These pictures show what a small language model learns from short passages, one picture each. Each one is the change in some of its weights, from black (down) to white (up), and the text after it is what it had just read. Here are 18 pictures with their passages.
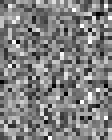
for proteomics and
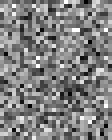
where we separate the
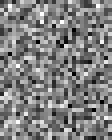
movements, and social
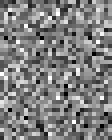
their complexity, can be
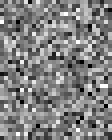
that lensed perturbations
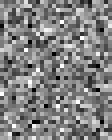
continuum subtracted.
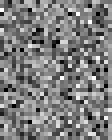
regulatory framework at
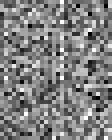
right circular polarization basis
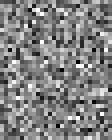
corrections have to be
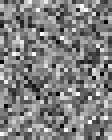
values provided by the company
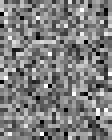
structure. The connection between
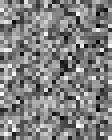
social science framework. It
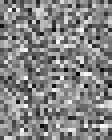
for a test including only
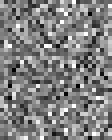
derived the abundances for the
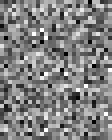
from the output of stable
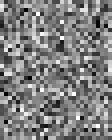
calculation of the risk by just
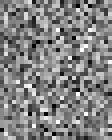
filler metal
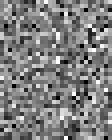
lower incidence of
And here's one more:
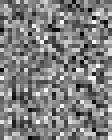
analysed text which helps
